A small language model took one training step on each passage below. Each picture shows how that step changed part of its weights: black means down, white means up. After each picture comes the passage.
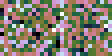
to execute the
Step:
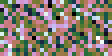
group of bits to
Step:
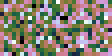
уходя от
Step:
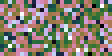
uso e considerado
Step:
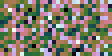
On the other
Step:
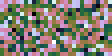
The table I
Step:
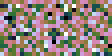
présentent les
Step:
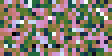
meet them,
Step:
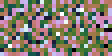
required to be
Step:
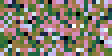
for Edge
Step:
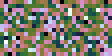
output power. The
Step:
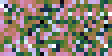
the checklist
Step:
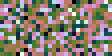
learning, the
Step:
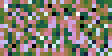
have been seen on
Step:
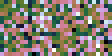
transportation of
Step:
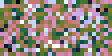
ao ritual
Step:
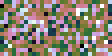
va nafas
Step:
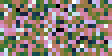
Loss to
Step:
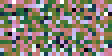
les colonnes
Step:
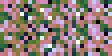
the cause of
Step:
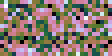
have shown how
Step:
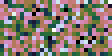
Objective of
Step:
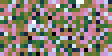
in fruit
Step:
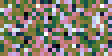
fish farming
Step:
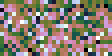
first reduce
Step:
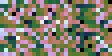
Many significant
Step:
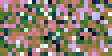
their target
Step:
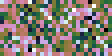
the teacher's
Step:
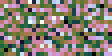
in sales in the
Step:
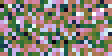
of Reagent B
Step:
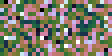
and cloud
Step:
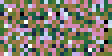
как *mo*,
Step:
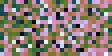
be saved.
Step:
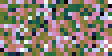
15 minutes at
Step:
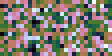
ham shartta
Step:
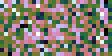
technological development,
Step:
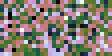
explained that it
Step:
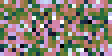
te blijven
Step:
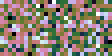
arrangement of
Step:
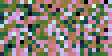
is still
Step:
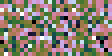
в низці
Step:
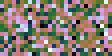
confidence for the
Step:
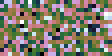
variety related
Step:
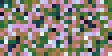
la motivación y
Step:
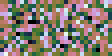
third party
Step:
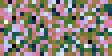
The chairs
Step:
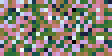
Department of
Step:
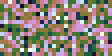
tribe are
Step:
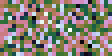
be permanently
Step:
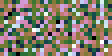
modern frame
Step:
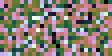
que marcan
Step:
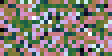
issues with
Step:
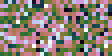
volume the
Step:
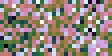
plus complaisant
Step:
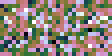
provide stronger
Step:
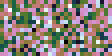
una licencia de
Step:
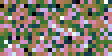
following: An
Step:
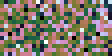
social work education
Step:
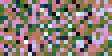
of communication
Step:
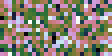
podendo durar
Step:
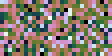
the system throughput.
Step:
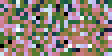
A PERSON
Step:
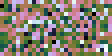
tensos do
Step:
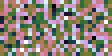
da Universidade
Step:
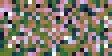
show that the developed
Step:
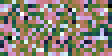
якості з
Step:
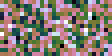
material via the
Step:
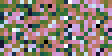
is not associated
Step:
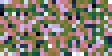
Ed. and comp
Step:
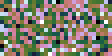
to validation
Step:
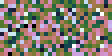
between digital
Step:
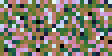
The private
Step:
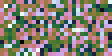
il dedalo
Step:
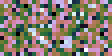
of the main group,
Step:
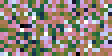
thesis, there
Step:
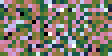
сторон, а
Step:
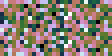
a mobile
